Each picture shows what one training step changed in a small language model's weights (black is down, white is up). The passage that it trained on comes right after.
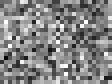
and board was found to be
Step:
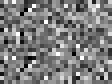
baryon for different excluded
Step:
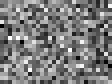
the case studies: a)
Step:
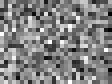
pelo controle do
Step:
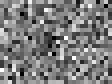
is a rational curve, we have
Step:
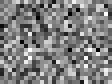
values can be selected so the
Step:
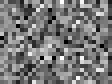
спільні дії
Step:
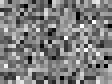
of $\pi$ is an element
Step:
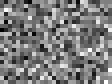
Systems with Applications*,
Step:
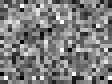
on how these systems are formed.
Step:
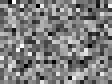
the quasiparticle approach. To
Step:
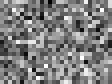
$\lambda > 0$. We thus
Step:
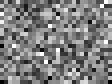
and the repulsive vector part
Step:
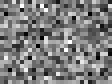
in single domains. It has
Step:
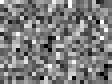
= \begin{cases}
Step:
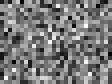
class, one could consider the second
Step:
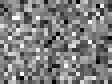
one such result is \medskip
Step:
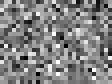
weapons and equipment,
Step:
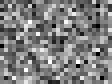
distributions of these statistics under
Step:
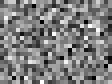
the field components at $x$ and
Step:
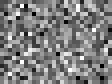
baseline. The open
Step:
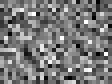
it will not have a particularly high
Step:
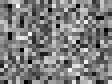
$\beta \alpha $ is the
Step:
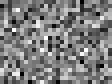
elektron resurs 6.
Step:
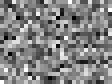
is shown in (b). The
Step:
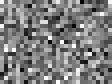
yordamida bolalarda
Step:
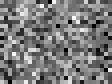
will terminate after a finite number
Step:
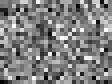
a more complex set of contributions to
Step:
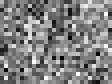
este sentido, se ha
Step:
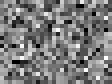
**4. Comparaison with
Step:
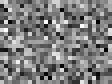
\alpha = v du + \xi
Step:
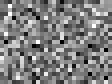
been obtained with the High
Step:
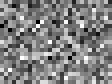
Investigator Programme
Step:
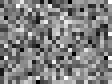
an effect that still waits for
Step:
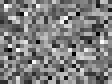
entirely defined by the set
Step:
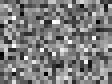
quantities in this context are
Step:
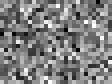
kelgan. Demak,
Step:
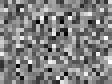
\cite{Es}). The problem
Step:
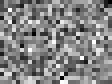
functions should be satisfied. Based
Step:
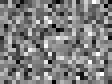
indépendante et une variable
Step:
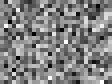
языка с прочно
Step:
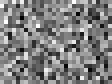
to $ z' $ at time $
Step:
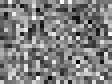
the WR-bump in
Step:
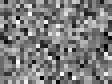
jump evolution after a correction
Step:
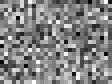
is greatly reduced from
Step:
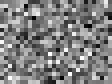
and less involved execution of
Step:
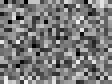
that each tail of each factor is
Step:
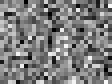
the Poisson space and
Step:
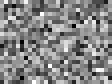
o'q izlarini
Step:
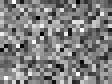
generated by {\it Algorithm}. Then
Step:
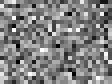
(see e.g.
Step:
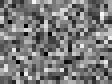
to a substantial theory
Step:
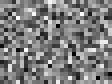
return 1: else
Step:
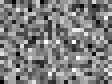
deep connection with that found in
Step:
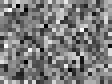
up to 1 MW of
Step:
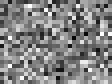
is, if the condition is not
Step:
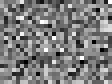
insulating at all temperatures
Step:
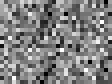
is a completely positive (or
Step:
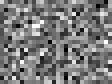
for any $x,y \in
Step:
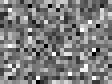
STM topographic image of
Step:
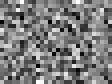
qabul qilingan
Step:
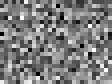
ab,c\rangle =\langle
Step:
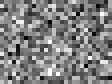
for evaluating the magnetic stability of
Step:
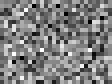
systems. Our proposed methodology is
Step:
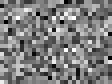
\begin{equation} \left(
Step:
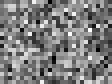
means that $\F$ has a base
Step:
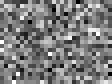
and the Sard-Smale theorem
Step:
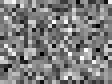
analysis of proposed waveform assumes all
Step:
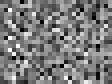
with the classical implicit function theorem since
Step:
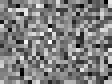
of the kinetic stress tensor,
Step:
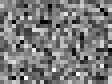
cubical $3$-sphere
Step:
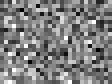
word embeddings. We refer
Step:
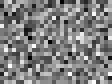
Noziliy ijodida
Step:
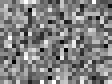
logarithm and square
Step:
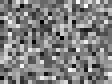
grow, being surrounded by the
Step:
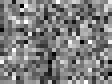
= a/R$. An example of
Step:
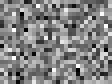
etishga o'z
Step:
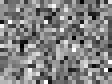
his qiladi, u
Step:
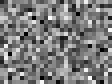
panels show the strong lines of the
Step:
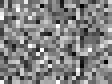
Mental Crónico.
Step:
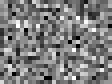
multiple policy-guided
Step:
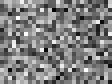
the synthetic types of
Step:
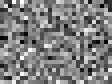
corresponding monodromy group.
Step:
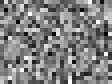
a conserved quantity
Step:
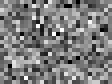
the matrix ${A}_\lambda$
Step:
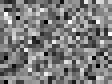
the displacement $w$
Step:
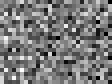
we repeat the procedure a
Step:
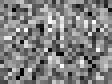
be sensitive to their material
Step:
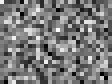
can straightforwardly obtain the
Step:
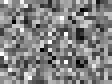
information on stones found in the
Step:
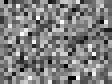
output can be turned on
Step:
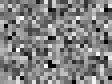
sie bestechend.
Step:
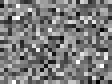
inequality as \begin{align*}
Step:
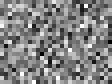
parte de um projeto
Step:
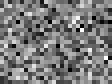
Indeed, these latter methods
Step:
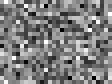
de EAA em ambos os
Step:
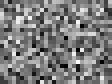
proof that for every $r\in
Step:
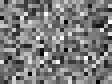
de significado, a qual
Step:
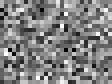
даже нравы,
